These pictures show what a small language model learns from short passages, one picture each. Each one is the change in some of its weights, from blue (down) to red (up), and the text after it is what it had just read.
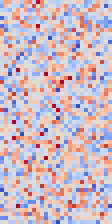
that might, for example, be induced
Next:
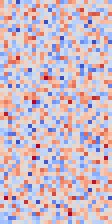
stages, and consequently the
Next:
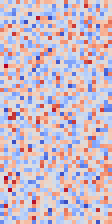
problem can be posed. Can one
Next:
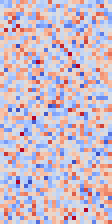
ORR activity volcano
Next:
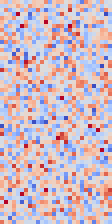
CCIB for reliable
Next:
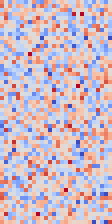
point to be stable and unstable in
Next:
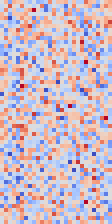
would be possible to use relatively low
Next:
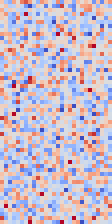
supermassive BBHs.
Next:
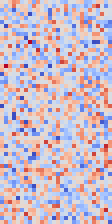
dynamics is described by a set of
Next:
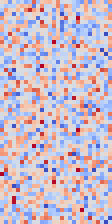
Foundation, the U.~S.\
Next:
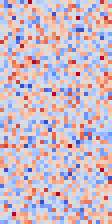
now that univalence has been
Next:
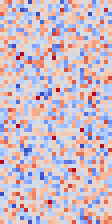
tunnel resistance of the
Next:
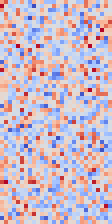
accelerated significantly by Compton
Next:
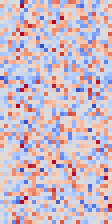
complex relationships among elements,
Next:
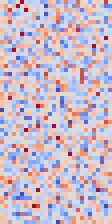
for our investigations. Here,
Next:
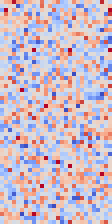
phaseograms. We note that this
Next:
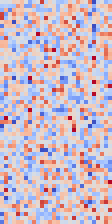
we can use either raw waveform
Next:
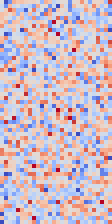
decoder which is often used in
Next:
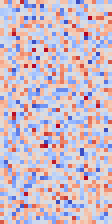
In addition, our stars are assumed to
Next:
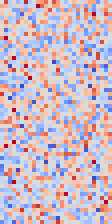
is obtained by making the energy difference between
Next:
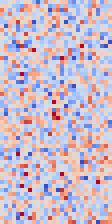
counts. The slight increase in
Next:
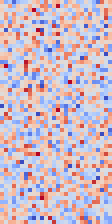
of the reduction of the number of dimension from
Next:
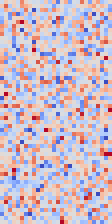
This model gives reasonable values for
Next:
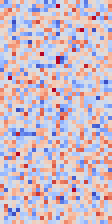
segmentation results. On the other
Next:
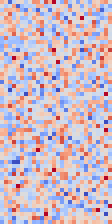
limit. For potentials of this form, and
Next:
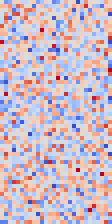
would like to give another important
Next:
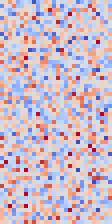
the scale method says that they are
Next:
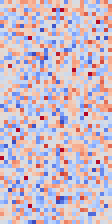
itself and other communities can
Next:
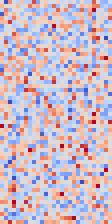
$\p_0$ but not on $\vec
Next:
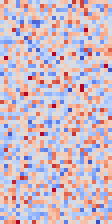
contain one nodeless state for $R
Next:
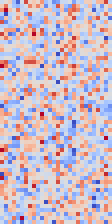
by the $d_{xy}$ and
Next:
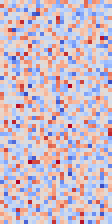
stigmaticus}. We used logistic
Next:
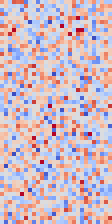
comparable to that seen in the
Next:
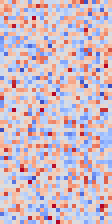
set is constructed by sampling
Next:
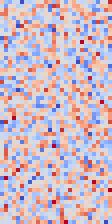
range of degrees that is covered
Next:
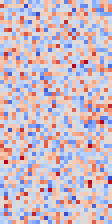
apparatus have interacted and that
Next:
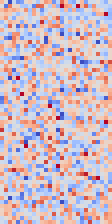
alignment before combining the
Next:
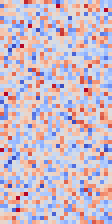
colored lines (a-c)
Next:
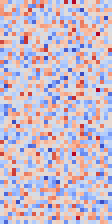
First, we establish a
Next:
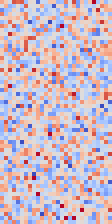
ratios comparable to those measured in
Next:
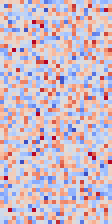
is a triple contained in some
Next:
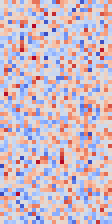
the longer term ones. However,
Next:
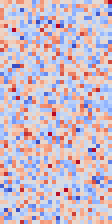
Error bars indicates the
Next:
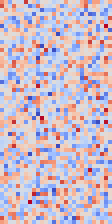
UGe$_2$ is shown, and
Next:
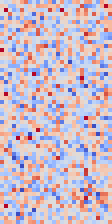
which are used in our fit. We also present
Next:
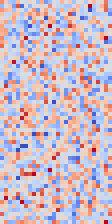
where $L_{X}$ means the
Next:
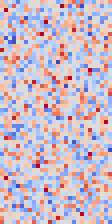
for further details). The respective
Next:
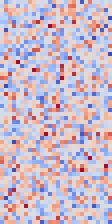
due to the Yukawa coupling of
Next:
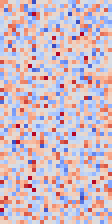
we used to construct the {\oc}
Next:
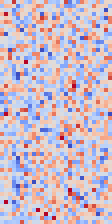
quark. The product of the
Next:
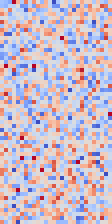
the decoder). We evaluated
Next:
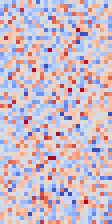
q/m_p$ & photon energy
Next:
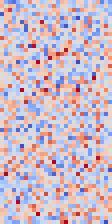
in a broad proton energy range from
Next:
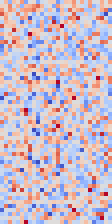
get the maximum possible values of
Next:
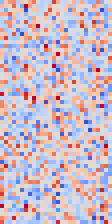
for the 7 different models defined by the
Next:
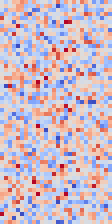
I. B. Spielman,
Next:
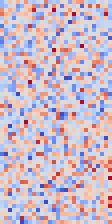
utilization of resources and
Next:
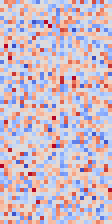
acts on states in our Hilbert
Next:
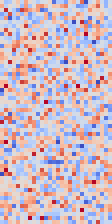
are strongly connected to the
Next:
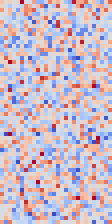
light fermion species which are expected to
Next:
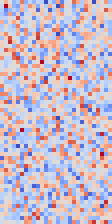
the massive vector bosons,
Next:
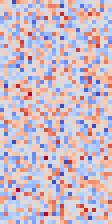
studies not only identify and filter
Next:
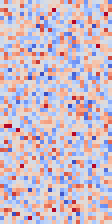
SOD-BL-SP or
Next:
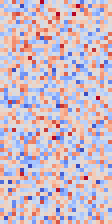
the relational semantics of linear
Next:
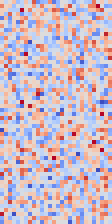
are presented. With the shifted
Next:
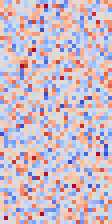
by the paper in its original context is
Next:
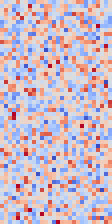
Finally, the results obtained using this
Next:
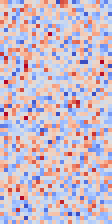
averages of $b$-hadron,
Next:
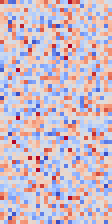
map of a sample mode from this part of
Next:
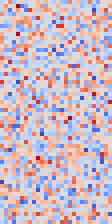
$p$ varying from 0 to 2
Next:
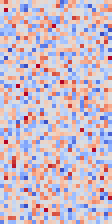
with resource contention modeling for
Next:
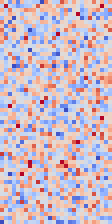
made in (\ref{alphaott}),
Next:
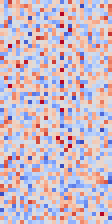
Chiara Zampolli,
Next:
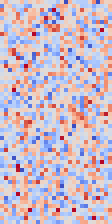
effective models of strongly interacting matter should
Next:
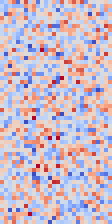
a simplified case, that of the
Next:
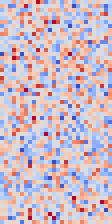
resolution), autocorrelator
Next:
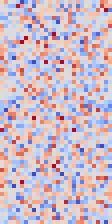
since $\form{I}_{CS}$ is
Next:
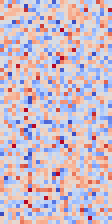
New Directions''.
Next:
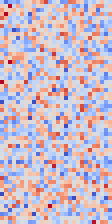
work: \begin{enumerate}
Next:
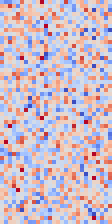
their competition is relaxed,
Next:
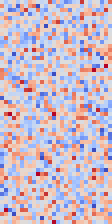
$S_\eta(r)$ is basically
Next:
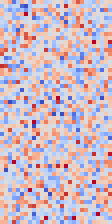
is to find the order of preferences
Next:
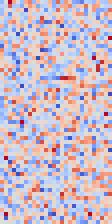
(\mathbf{r},t)\rangle$ of
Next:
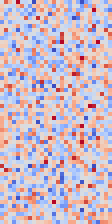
to be flatter than the SDSS
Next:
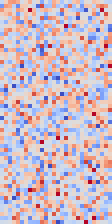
of all such rooted planar
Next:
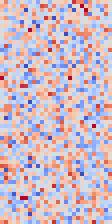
not contain the derivatives of
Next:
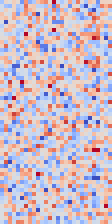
nearly $1.1\times$ through
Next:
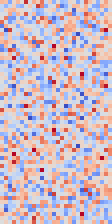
of detailed balance. However,
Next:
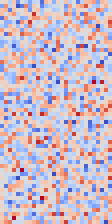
high levels of polarization of \Cth
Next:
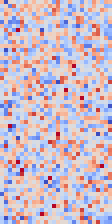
during such an epoch also remains
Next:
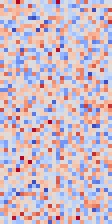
the trajectory gets more close to
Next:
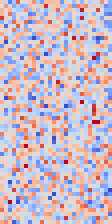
of dust can be released in
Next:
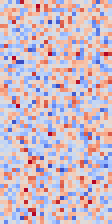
variances close to edges in
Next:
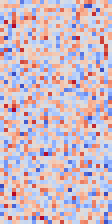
it can only disable actuator
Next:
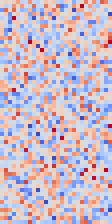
radio flare source within the
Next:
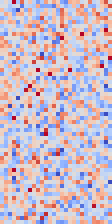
and Systems (ESOP)},
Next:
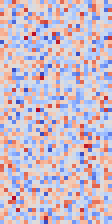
$. The dynamics can be represented in
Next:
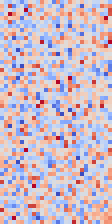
transitions. Most of the
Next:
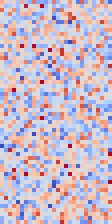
Gaussian statistics, which
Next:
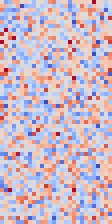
down six sCKGs
